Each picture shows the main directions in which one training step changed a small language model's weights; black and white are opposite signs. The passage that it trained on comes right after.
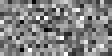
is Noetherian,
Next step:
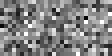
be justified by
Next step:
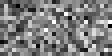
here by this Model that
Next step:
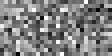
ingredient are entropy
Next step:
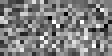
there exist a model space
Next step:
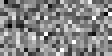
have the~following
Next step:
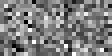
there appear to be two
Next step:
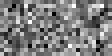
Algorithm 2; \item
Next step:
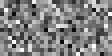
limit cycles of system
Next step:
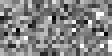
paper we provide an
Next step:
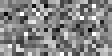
left-hand side of
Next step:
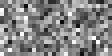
approach is based on the
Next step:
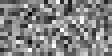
$H$ is bounded
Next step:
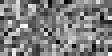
will show that the sequence
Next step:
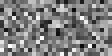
a pair coloring
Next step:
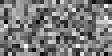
positivity on simple
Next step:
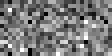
and bounded, then a
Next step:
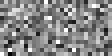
algebra we may view $
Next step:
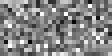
of the degrees of
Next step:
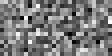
simply 1. For the
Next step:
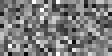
moduli space of torsion sheaves
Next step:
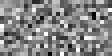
Banach spaces in the sense
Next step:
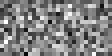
acoustics. The
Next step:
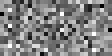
impact. Such
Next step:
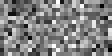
$t$ by degree
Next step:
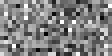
probabilities $P^*$, and
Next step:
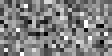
subject, he was
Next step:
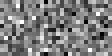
\noindent Besides,
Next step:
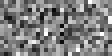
We imitate the
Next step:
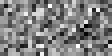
once again highlights
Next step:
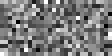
image of $W$
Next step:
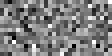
is embedded in a disk
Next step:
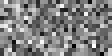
give the definition of a
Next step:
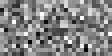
the simulation algorithm previously
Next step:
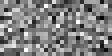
we prove that they form
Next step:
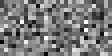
exceed $n +
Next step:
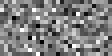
$\Lst$, the
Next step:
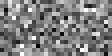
complexity has to grow
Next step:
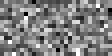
splicing projection is
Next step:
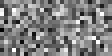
function depending only on the
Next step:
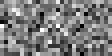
$\tensorspace$ spanned
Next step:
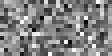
inverse is denoted as
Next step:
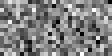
the result about the harmonic
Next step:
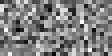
requirements. The
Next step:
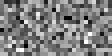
a prefix of any
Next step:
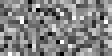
the Virasoro
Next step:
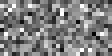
z h(z)
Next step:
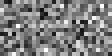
try to see if
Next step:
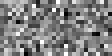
size of the largest connected
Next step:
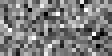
has thin tails
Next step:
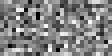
mathematical description of such a
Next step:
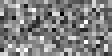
comprising the triangulation has
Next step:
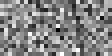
have tolerated forms of
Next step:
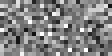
\rangle - \langle
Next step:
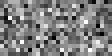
rainbow means
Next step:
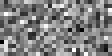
include: $i)$
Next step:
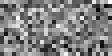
be a probability measure on
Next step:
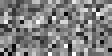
added to the original Taylor
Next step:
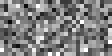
all $n\in
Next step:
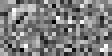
such that $a
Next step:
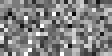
reordering the pairs
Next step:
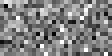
as a symmetric matrix
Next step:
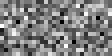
given in Section 6.
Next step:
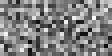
\PP P,$$ where
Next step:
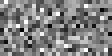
parameter. In their
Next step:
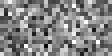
is induced by the following
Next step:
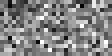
supported by the National Science
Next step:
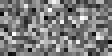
\( f \) is denoted
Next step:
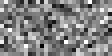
is a \ca monoidal
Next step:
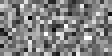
now. This can be
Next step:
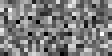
argument. Of
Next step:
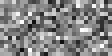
be obtained by approximation,
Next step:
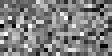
In order to analyze the
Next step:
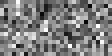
simulation results indicates that the
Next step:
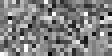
where $C$ is
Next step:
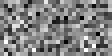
a weakly mean-zero
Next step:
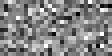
in an inner circle with
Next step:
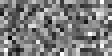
reduces to a fixed point
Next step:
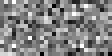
node $ i $ as
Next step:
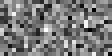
Applications to various notions of
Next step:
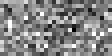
and the polynomial-time
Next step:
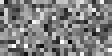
variant of the functional
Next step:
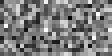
bound the right hand side
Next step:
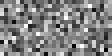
layer consists of a
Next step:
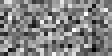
they count the number
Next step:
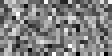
the divisor $f^*
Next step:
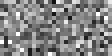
for the FOM set
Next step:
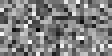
two variables. We simplify
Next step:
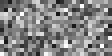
best of our knowledge,
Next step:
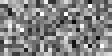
of the vector function
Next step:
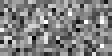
generally regarded as being
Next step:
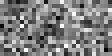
the equivalence if additionally
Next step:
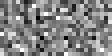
an absolutely positive constant
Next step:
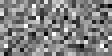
on space coordinate transform becomes
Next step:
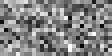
to the orthogonal polynomials on
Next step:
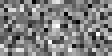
satisfying \\ {\bf
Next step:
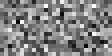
alors soit
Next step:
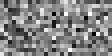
Math., {\bf
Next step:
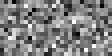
$M$ be a
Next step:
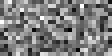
general, if ${\cal
